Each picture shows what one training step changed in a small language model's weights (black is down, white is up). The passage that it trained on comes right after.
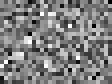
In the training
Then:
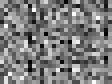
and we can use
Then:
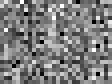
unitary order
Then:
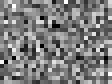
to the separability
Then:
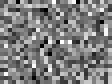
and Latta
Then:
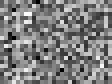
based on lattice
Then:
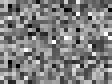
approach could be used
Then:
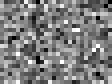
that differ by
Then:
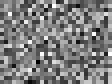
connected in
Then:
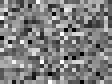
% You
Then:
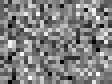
planning make
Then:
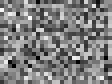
a setting is
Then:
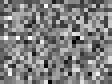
are correlated to
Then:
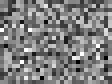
of a black
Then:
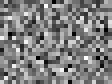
are available in our
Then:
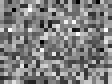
augers and
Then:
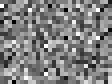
recover the
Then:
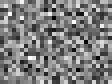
is converted
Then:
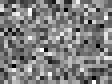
$\alpha$ on
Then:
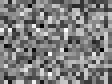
We introduce
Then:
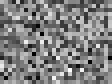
the AIC
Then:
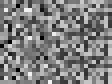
However, any
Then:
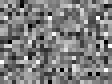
rays, and
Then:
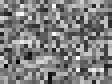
created by the
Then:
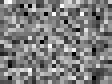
decisions based
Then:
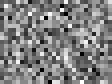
for lighter
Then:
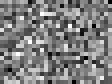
In step
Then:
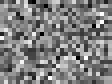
price of
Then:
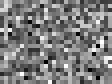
information entropy
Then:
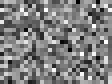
designs were used
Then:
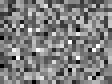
of the ratio
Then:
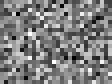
to strategic
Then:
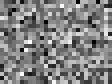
that one from the
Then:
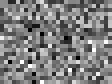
the models.
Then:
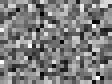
work, computer
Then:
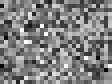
concentration of
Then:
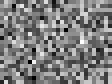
VPD in
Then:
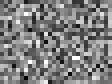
have access to
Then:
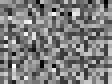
and should be considered
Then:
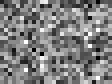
\] where
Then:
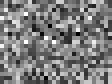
one used to
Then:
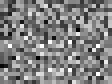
of the effect
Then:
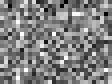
traffic in
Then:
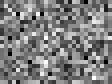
correctness of
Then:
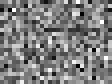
an isolated
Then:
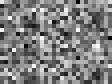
behavior indicates
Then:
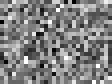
fast as possible
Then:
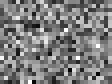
the mechanical
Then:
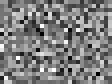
in the present study
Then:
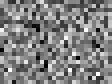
the new potential and
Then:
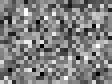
previous subsection,
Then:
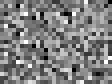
they can be
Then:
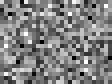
escort of
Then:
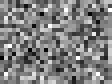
performance hardware
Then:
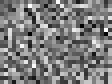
and to explore
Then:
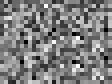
are already
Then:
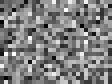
Age of
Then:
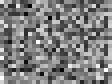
of deterministic
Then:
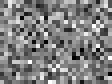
boost its
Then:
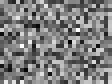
the structure of
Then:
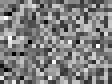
by means of
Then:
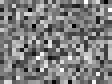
in dot
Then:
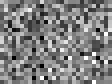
class through the
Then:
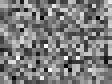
this, the
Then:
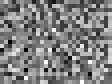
is located in
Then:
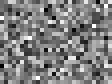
classical equations
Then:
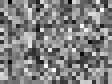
group performed different
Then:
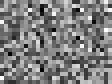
issues including
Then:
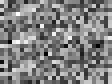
generated from this
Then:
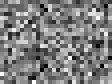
studied. It
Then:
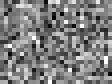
has to do with
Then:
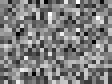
item has two
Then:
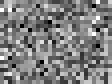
or inputs
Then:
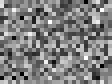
ensure all
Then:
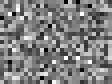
periodic boundary
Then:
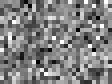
measure emissions
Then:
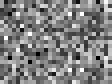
any of these
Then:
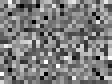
have begun
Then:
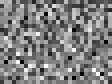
an increase to
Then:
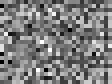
under study were
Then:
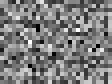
the network structure does
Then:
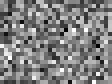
of operating
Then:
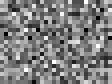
set does not
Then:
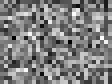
we were about to
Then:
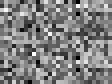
examples of the
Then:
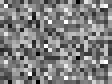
this study.
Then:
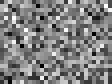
Processing will
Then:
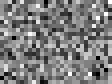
enable a
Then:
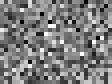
classroom or
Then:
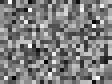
work. We
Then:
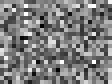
arcsec is
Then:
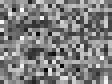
gaps in
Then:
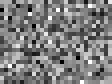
the shots
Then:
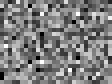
as the quantum
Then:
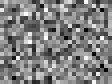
question about the
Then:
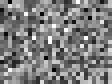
green and
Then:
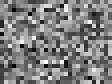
participation of
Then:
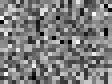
and use the
